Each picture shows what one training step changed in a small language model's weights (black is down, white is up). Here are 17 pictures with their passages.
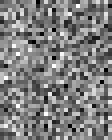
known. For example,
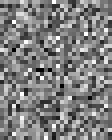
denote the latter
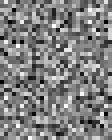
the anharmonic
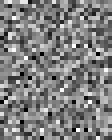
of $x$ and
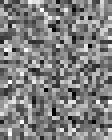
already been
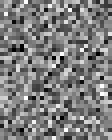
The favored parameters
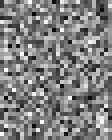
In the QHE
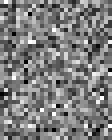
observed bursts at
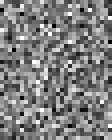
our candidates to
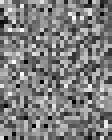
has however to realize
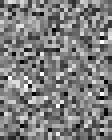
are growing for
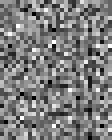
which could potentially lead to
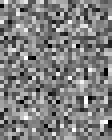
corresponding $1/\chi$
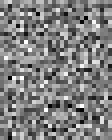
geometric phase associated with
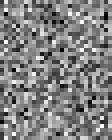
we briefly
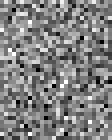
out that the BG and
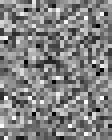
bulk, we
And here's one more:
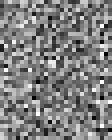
can be used. The
